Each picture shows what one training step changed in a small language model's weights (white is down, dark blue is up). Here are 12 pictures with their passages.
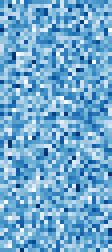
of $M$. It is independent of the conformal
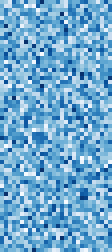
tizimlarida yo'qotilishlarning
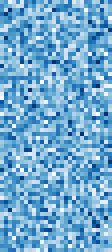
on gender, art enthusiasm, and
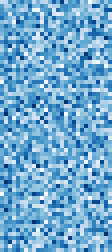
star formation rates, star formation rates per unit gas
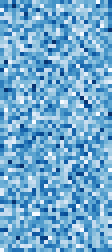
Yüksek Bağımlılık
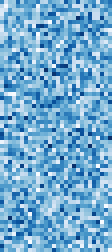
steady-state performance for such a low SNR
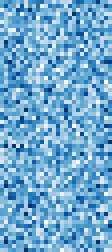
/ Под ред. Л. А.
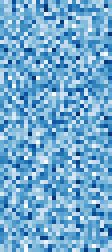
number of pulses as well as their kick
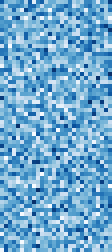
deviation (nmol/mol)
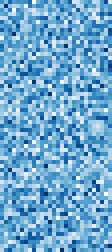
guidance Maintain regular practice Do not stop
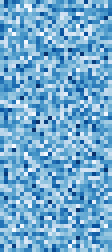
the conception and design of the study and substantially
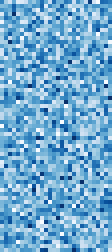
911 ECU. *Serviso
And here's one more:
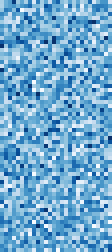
been developed in this work. The proposed app called
